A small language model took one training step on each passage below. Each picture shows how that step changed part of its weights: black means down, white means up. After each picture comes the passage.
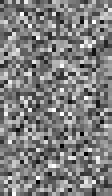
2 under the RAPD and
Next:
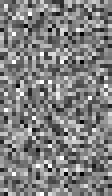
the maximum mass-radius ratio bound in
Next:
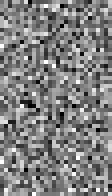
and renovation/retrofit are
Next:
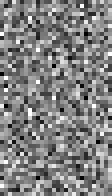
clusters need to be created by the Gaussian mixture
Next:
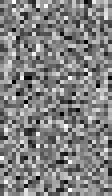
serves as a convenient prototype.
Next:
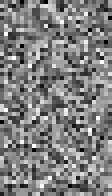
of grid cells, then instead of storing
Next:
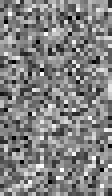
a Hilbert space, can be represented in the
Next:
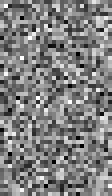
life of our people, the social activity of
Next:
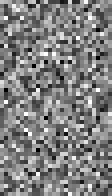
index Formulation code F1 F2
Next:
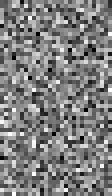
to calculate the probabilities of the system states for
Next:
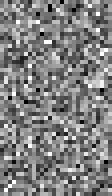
that they have no known competing financial
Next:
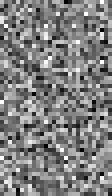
are statistically significant or not. The results
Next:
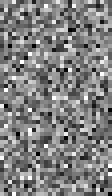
results cannot be shared. In this case,
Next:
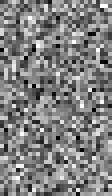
Hallett, Experimental study on
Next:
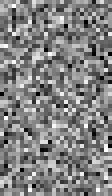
educational materials could be an effective marketing tool
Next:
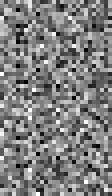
as circles and are found to be connected
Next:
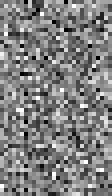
Drinking of purified water in
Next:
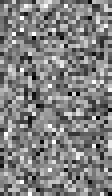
with its derivation. It is not
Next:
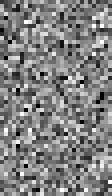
following are equivalent: \begin{enumerate}
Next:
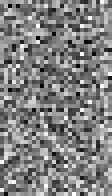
box before the type/s of
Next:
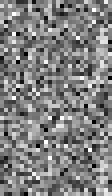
$f$ with root $a$:
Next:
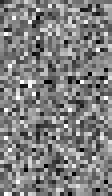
from reduced ovarian hormone
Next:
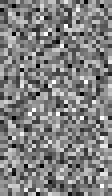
distributed to the dealers in the market,
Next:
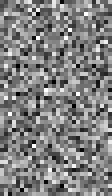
the BH is considered as a completely
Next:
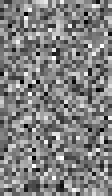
our invisible rabbit. To
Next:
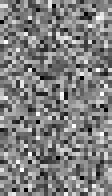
34.815\,\mic\ velocity components
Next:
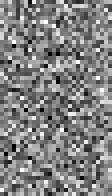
tracks in the silicon tracker
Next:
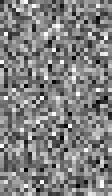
not paradoxical.'' While it
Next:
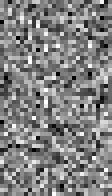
in Fig. 5(b), the system
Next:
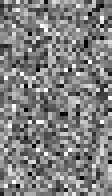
If we cut $V_1$ along
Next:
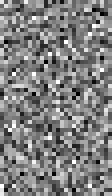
in a granular and sandy
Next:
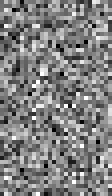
the field increases, the ground state changes from
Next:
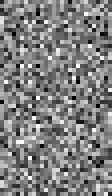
how typicality emerges through sensory,
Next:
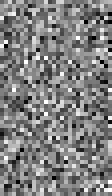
generalized Poisson integrals $ \ $}
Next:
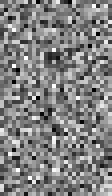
data feature is non-normal distribution.
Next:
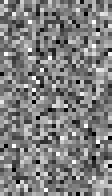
has additionally allowed to calculate the
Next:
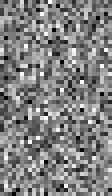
concatenated along the last dimension,
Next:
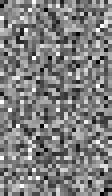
polarimeter were obstacles to
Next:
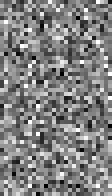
continues to decline – the share of
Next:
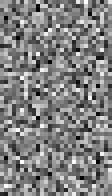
supported by the Ministry of Education,
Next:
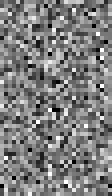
ansatz is lengthy and we
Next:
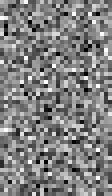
frequentist who is considering a different null
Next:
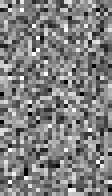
accounting for local seed trade in
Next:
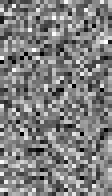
for (\ref{B}) in
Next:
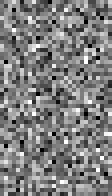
management for research projects focused on sample analysis and
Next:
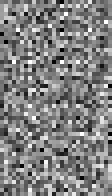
$r_\Nc$, which implies that
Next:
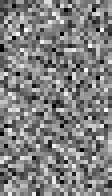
Flavor Nonconservation at
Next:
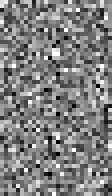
the immune system has little information about
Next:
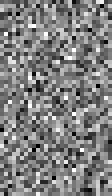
November to March. The main
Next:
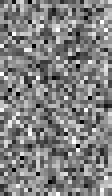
two-dimensional hydrodynamic simulations of the
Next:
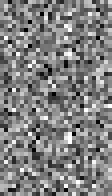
called a *quasi-BCI
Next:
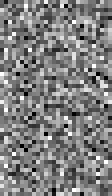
both showing a small peak at low angles
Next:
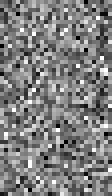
$t$ sufficiently small, one has that
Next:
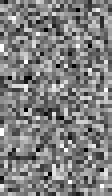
biogas reactors in academic
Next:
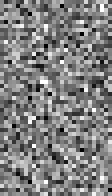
the investment capacity $k_l$, the
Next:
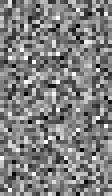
Nanotechnology, The
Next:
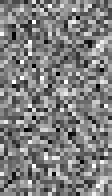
Processor Speed: 250
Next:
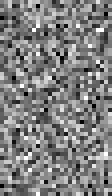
allow us to detect the presence of errors and
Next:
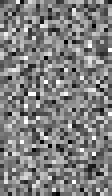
under general anaesthesia. It
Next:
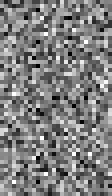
gradient, can stabilize the flow against
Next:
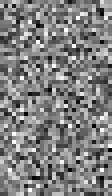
optimization framework. In this study, special attention
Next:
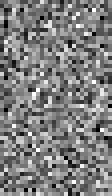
$ E $, which measures distance, in a
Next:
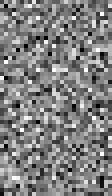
classification algorithm. Three classification techniques will be
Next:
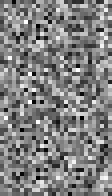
“The history of the formation of the subject
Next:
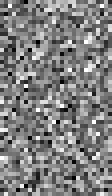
generalising Tietze transformations became
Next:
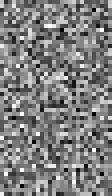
important basic course in the fields of medical
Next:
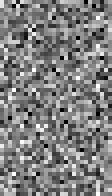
& real ear test was performed with the
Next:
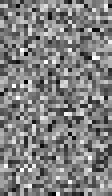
accommodative facility in 22 young,
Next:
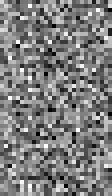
simulation program. The finding revealed that
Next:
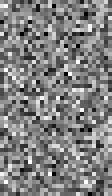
1.5$, the convergence behaviors of
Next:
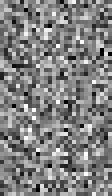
now completes the rest of the theorem.
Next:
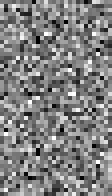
using the spectral analysis (i.e.
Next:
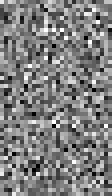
over gigabit transceivers
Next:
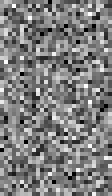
a wideband spectral line survey of
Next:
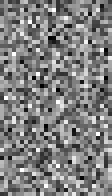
twist-six ones) of the
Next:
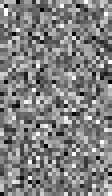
consideration is initially prepared in a state
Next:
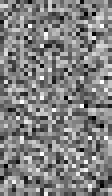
version 8.0 or higher\\\noindent
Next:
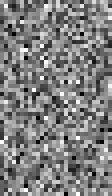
cloud, regardless of how much
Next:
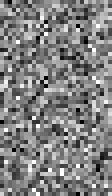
other hand, we want to remain close to
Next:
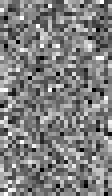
of 0.310, suggests that the
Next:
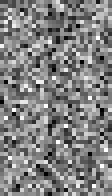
includes: the top-level status of the
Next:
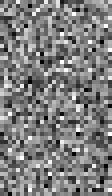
fiber $X_{\Sigma,0}$ and
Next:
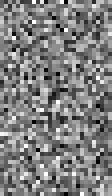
for metal-poor stars. In
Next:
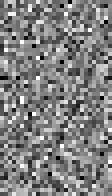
the elliptic case when $q=2$.
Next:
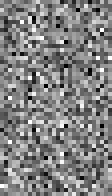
The Consortium Agreement
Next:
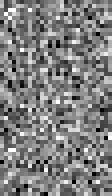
for frequently, four for sometimes,
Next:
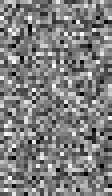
is to generalize the finite sample distribution properties
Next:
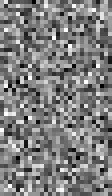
upon pressure increase (not shown). A quantitative
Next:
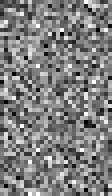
$F$ and $G$ between the
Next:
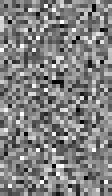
posterior fontanelle
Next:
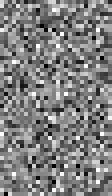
risky secret-handling practices rather
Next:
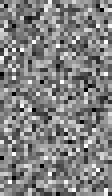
emphasized that there is no claim here
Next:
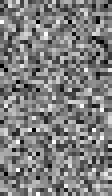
volatility models is stated. The
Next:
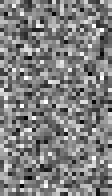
was designed for the solution of image phase
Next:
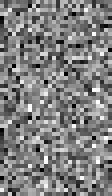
domain $[a,b]$, the error expression
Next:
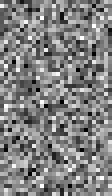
the present calculation, the convolution is
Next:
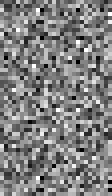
\ \dd'(\Gamma\times
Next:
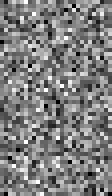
Aluminum wastes Lump-sum
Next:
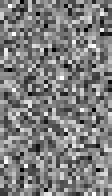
A radiation survey was conducted using a
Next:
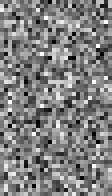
To demonstrate this flux-correlation approach for
